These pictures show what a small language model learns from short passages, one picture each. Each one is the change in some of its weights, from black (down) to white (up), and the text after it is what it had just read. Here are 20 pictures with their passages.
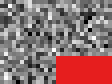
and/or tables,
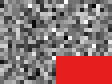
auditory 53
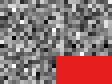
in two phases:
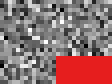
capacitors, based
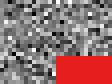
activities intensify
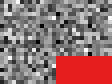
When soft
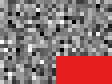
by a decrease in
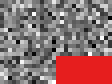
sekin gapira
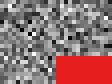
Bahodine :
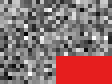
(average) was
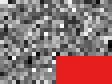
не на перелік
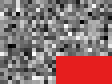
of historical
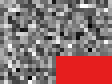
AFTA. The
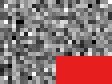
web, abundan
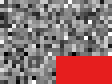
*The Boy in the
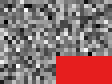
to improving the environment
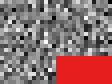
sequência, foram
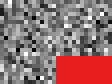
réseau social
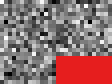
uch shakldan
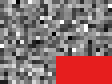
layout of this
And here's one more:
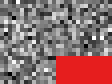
damping ζ
